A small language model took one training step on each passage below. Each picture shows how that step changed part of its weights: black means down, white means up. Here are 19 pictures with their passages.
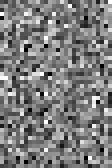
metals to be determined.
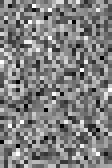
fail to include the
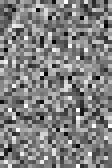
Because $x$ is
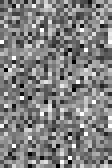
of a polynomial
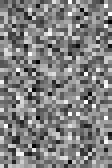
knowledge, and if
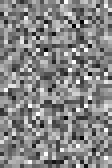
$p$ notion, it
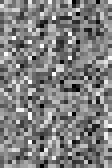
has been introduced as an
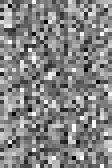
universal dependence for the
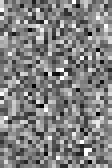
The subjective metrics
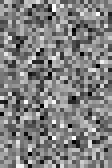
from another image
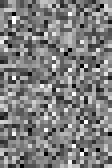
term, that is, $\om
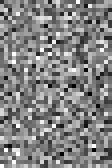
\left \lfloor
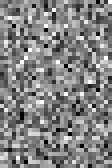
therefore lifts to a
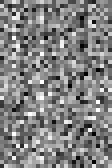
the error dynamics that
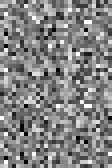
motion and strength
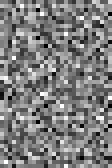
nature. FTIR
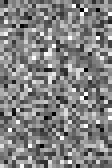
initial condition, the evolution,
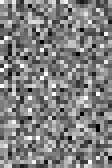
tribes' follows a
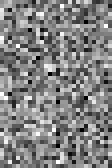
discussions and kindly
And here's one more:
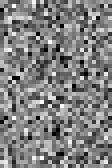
want an exhaustive
